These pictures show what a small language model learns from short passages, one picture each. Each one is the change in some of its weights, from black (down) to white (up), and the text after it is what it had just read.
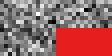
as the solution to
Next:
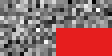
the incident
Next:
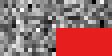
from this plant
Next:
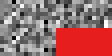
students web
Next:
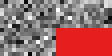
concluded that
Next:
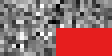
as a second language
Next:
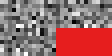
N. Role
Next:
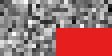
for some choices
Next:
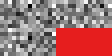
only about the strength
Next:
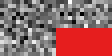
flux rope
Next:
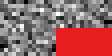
Effect of
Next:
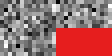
where $L$
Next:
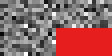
However, the
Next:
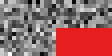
concepts of
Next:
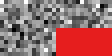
similar reasoning.
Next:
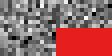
the university was
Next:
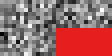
a material physicality
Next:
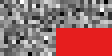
to measure how
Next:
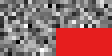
Since the operators
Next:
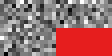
obtained for 27
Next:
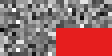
understood by
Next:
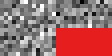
and\ \citenamefont
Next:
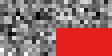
formation of the image
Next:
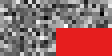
book of
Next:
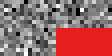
Exploring this
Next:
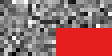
for the analysis and
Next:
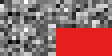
explicitly in
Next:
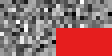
entirely known.
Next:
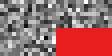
is different from
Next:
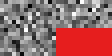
becomes negative.
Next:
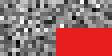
the time,
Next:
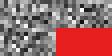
across the four
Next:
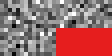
dimensions, a
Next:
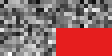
general plan of study
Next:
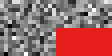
cancer and the
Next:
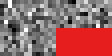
observations and larger
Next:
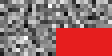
is parallel to the
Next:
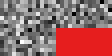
the fermium
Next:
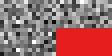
similar to those with
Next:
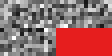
suitable form of
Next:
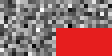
moderate levels
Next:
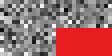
their implementation of
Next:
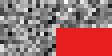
the services of the
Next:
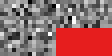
videos is
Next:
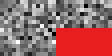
and distribution are
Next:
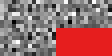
67 are not
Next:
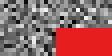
Open 8
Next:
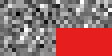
heat so high.
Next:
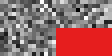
We have generated
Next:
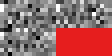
obviously depends
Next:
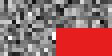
take various important
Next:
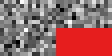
to very large time
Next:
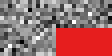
the issues with the
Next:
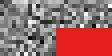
for comparing the
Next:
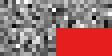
significant in both groups
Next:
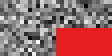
the effect of the
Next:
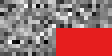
of trust and
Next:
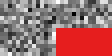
the meaning of
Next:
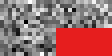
using one- and
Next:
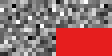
given by the matrix
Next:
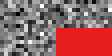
transport use case,
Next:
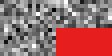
that applying the
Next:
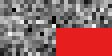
this necessity result
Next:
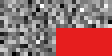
space-time but
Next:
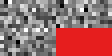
information at the time
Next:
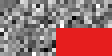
and Review,
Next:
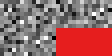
so that for the
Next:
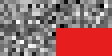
with grade
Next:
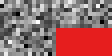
random chance level
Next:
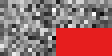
between the polarization
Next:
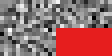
a screening
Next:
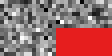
interest The authors
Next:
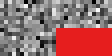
depend on the state
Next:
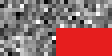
global optimal path,
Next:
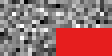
Raw data for
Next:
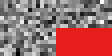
the location of
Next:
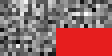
in field theory,
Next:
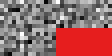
has a more complex
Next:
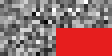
different from the one
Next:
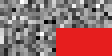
we consider, all
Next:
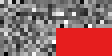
researchers visited all
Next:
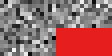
probability that the system
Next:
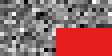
project we will
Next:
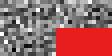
amounted to
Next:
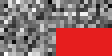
methods suffer from
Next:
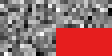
is a powerful
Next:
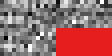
stages: it
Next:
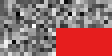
momentum $m$
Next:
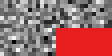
the appropriate I
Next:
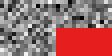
3 days of
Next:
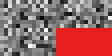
activities followed in
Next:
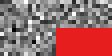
for k to be
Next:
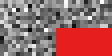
due to limitations
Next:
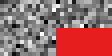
site, which
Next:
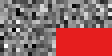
half filling
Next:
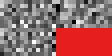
its performance with other
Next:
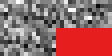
plies in the
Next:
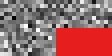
Furthermore, they own
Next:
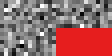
Exchange rates,
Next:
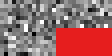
better mastering
